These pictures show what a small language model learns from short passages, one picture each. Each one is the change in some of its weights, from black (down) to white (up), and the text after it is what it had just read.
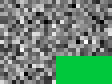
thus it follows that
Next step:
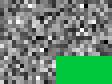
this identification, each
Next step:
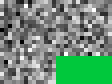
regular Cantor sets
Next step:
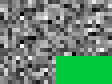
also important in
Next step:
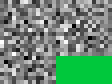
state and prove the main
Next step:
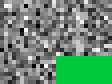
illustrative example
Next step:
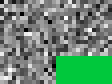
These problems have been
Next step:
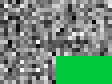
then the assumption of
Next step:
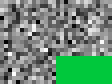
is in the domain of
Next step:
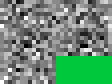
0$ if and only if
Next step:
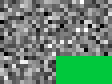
$J$ is an
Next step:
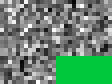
C*-algebra of this
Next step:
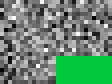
optimization problem in which the
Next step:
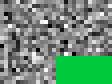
not in the domain of
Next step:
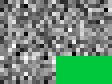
N/m, and a
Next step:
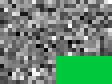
b be reals such that
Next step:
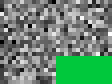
step function which contains
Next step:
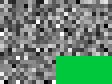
only if $a_P
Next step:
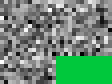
the corresponding labels and
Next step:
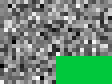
When $\mathfrak A$
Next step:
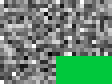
Move all the
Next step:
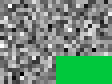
$\mathbf{x}$ with
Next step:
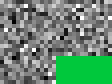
$$ equipped with
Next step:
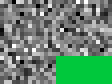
\subset \C \{
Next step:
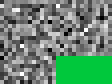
also called FORQ
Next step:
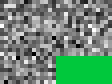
smooth forms on Lie
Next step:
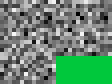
of all MCs that
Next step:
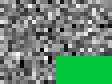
(quoted in
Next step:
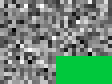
for all $\alpha$ with
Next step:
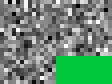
\end{equation} where
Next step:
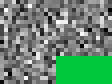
has been studied in
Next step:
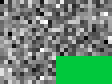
that is, associative
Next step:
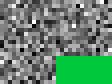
{Homogenization on
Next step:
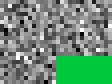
Let $x\in
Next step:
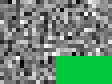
(which relied on
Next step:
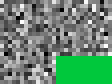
knots $J$
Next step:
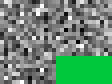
derive the following lemma.
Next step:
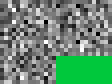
can still prove some
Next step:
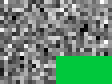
see that for augmented
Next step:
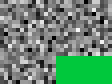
an appropriate constant,
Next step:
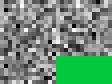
the equilibrium
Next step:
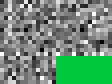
We consider the Hill
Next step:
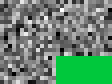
never fall. In
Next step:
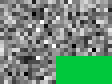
of length 2, and
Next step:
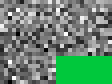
be noted that if one
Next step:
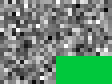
\end{equation} and
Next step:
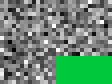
to investigate
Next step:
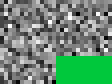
an efficient solution to
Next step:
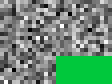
theorem of operators}.
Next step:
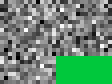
the uniform convergence of
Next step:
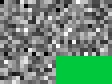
$G_A$ and
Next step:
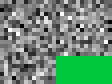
applications are found
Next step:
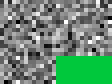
definition of $E$ we
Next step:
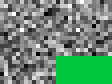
appearance is
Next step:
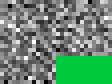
$0$ finite-dimensional
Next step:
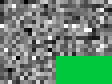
with Mostow on
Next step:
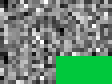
let $b\to
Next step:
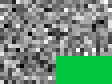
Suppose $V$ satisfies
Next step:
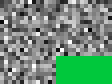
It is easy to
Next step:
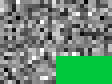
of loops in the
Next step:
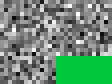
is familiar with
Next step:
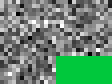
that \begin{equation}
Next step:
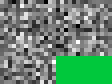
shall change to its
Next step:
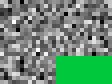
\noindent On the other
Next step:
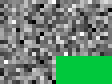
statistic for
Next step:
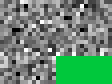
of Hitchin
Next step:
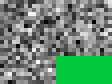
is a natural isomorphism of
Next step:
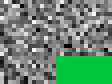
Choquet property.
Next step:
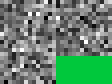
exact modulation formulas
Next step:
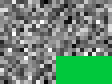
and the $j$-th
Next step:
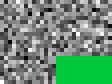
In the subcritical
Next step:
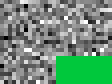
Training and
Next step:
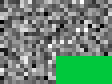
$A$ is a finite
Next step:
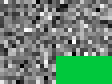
(\cft) and the
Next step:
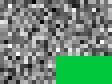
on $\theta$-stability
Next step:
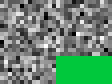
equivalent to imposing
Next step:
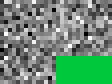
(2) then follow.
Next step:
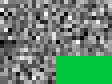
is zero which proves the
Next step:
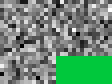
\item The restriction of
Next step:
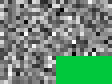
and vertices given by all
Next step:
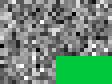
category of connected,
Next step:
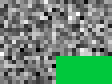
surfaces located at
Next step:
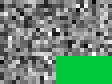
U)}{\partial \bm
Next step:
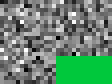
for reconstructing
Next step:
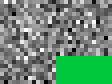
$V \in \mathfrak
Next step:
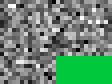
properties listed as
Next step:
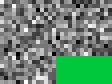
the techniques
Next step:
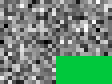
to $\Lambda$ is defined
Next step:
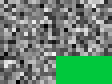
is concentrated on
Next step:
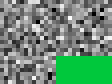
are trivial. The
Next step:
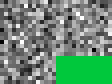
dominating sequence of
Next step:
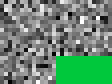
the coupling between
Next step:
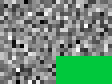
and $\widetilde{\Phi}$,
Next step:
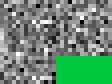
isolated edge
